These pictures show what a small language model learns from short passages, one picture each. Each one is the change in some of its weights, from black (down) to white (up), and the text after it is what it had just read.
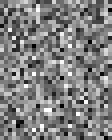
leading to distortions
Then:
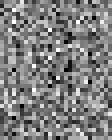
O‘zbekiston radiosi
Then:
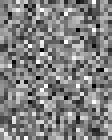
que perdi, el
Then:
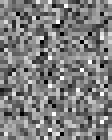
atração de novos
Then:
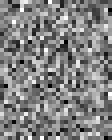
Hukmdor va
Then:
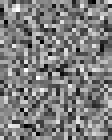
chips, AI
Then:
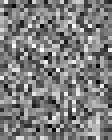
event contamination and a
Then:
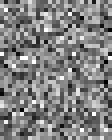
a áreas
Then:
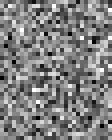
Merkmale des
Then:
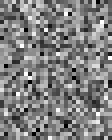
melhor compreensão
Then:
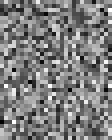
obvious optical
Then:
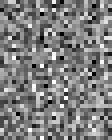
(b) class distributions
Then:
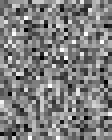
the tested spin is equal
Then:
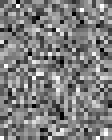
problem Kirish.
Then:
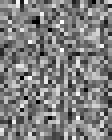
in the charged
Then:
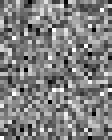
jur. În
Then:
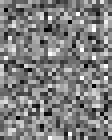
doping and forms
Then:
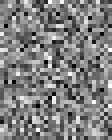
em dois momentos
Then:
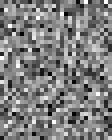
Carlo simulations for the
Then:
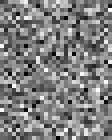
from VD, TD
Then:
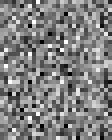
bus dan tukang
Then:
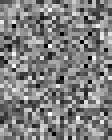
atingir um público
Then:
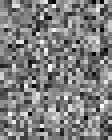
of the dissipative
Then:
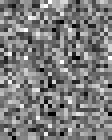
себя как
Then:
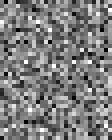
four-qubit states.
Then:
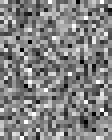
für das Projekt
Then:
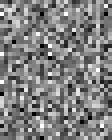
antiflow development.
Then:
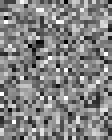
a single hotwire
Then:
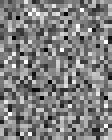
ground state charge density in
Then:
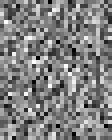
\\ Institute of
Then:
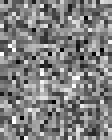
como conceber que um
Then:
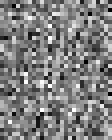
of the modes of
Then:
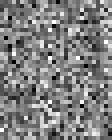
for screening by
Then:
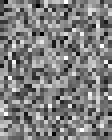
transformed PET
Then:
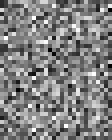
DFT solver
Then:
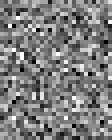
va belgilashda
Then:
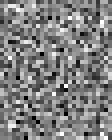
particle with spin $s
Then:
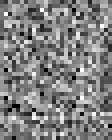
forma de estimular o
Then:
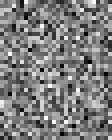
the effect from the wall
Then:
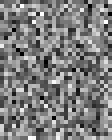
lista de opciones
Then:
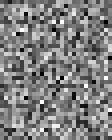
залу між
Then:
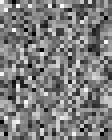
consider the complex relationship
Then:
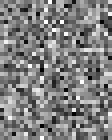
18 ёшгача
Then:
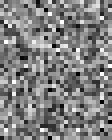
in detail. Key
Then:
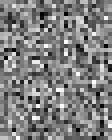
ta’lim tizimini
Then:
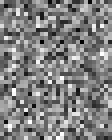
não se associa,
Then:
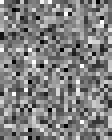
greater $n$,
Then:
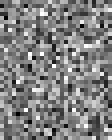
V. et al.,
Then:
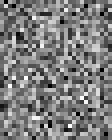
to the degree of
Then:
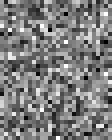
ancestrales, la
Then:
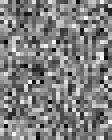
für die breite
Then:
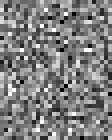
orqali o'z
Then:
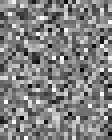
sebuah daerah
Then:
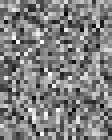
Friend problem} In
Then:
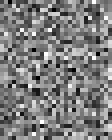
दो do
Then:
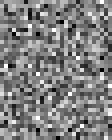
и качеству 20
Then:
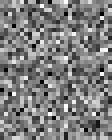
tentang suatu
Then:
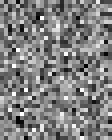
wish to address is
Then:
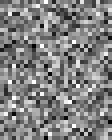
dostonlarda ham
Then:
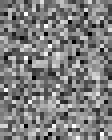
eventually looks only
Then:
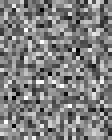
Ideen nicht
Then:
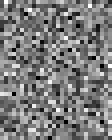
nuvens, com o
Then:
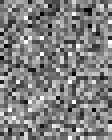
\end{figure*} We
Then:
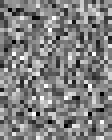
materna e parto
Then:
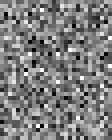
the conformal block
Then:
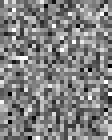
the electric field amplitudes
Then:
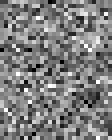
built as implementation
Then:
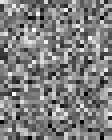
trillingen aan
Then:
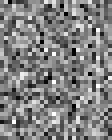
criteriosa dos
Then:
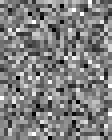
уларни ўз
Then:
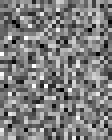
and idler photons.
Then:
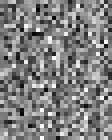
first of all, the ratio
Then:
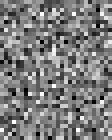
is analogous to the
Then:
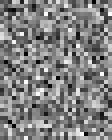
moral; más que
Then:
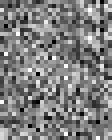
satisfy the helicity
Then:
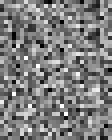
in very low-density
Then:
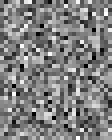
dunque non si
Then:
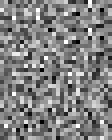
ever increasing deviation
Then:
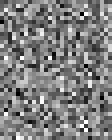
would like to thank
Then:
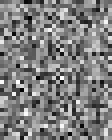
proses pada diagram
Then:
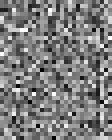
of magnitude during the
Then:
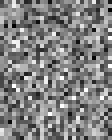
the absorbed
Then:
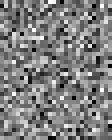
(or } L \sim
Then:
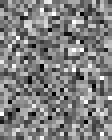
no retroactividad
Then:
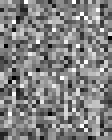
to the equitable
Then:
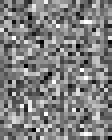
\geq 0$, and
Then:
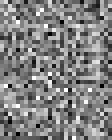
induced by orbital
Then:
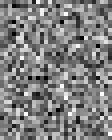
bilan mashg'ul
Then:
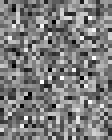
vertical width of the
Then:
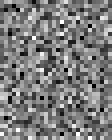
a esta cuestión
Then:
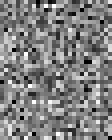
thus provides a more
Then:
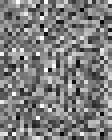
even a specific file;
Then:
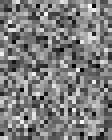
enregistré une
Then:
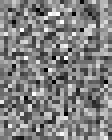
spin relaxation in
